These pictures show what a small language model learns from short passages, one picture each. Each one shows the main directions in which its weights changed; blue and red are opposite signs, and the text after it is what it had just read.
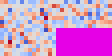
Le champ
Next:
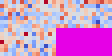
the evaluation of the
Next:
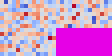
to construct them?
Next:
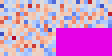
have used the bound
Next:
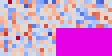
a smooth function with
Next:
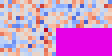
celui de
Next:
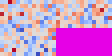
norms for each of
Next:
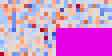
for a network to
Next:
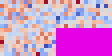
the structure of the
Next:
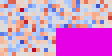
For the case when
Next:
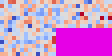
permutations of
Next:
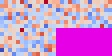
the origin, we
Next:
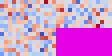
the triangular region
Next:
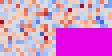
changes occur.
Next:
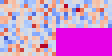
$R,$ rotation
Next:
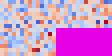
Notice that the space
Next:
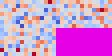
done can be understood
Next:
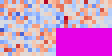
the time needed to
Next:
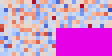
(where in this
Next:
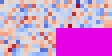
denotes the inner product
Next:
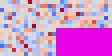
Wie in
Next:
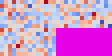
the grid size,
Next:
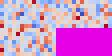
mean $\mu$
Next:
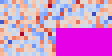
respect to certain
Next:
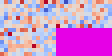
denote a Poisson random
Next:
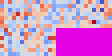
of the interval the
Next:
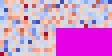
proves that \[
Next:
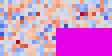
and it leads to
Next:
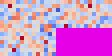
elliptic systems, whose
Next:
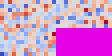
of a semilattice
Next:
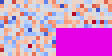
domain $D$
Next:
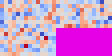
of the curve
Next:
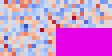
to be one for
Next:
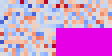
the other hand taking
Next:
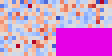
the relation between a
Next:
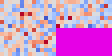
and exploiting
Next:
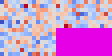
non-zero integer
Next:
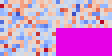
there is no observation
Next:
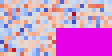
with help of polynomials
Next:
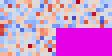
That is completely analogous
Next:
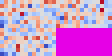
use the asymptotics of
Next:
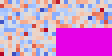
has also a
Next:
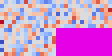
every component of
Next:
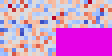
example touches
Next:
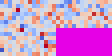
on which we can
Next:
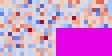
space is the codimension
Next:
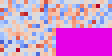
R.} Root
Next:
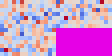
not necessary to update
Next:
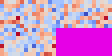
recorded and the
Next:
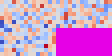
primitive spaces of bounded
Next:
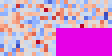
can be written in
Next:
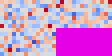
is surjective and
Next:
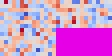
to infinity. The
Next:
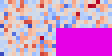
The vanishing cycles of
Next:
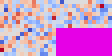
where $C$
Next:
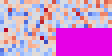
symmetric. On the
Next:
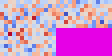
one stay inside
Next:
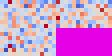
a locally compact
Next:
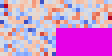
Indeed, let
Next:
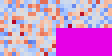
for discussion and further
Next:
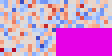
a contradiction to Lemma
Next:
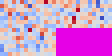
the negative real axis
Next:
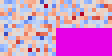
If $D$
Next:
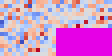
as the free additive
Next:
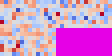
which is necessarily
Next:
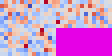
the last place
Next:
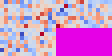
defined to be the
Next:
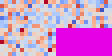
the development of
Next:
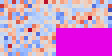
the energy through harmonic
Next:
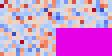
is non-singular
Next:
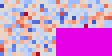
Points marked
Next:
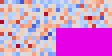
infinity is not quite
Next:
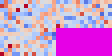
with a saddle fixed
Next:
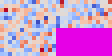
dependency). A
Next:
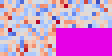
makes little
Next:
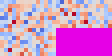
G and r
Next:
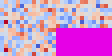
For more results on
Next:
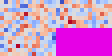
to identify a neighbourhood
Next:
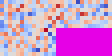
and allows the
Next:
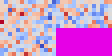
obtained directly.
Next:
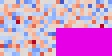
$x \neq
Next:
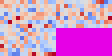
including imprimitive
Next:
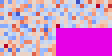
we propose a class
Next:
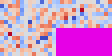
equivalent conditions is
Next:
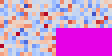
center a polynomial algebra
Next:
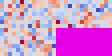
two diagrams are
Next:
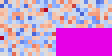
is an elliptic function
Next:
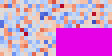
treated under an
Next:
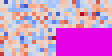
to ${\cal
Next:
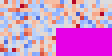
to the finding with
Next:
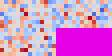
coefficient function. In
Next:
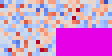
step we have used
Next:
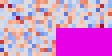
$C$ is
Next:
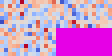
two sides of the
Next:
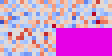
than or equal to
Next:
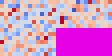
map on the lie
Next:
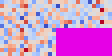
grids. The paper
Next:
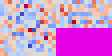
\psi)$ on
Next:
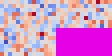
$\Sigma$ on
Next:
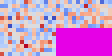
the uncertainties.
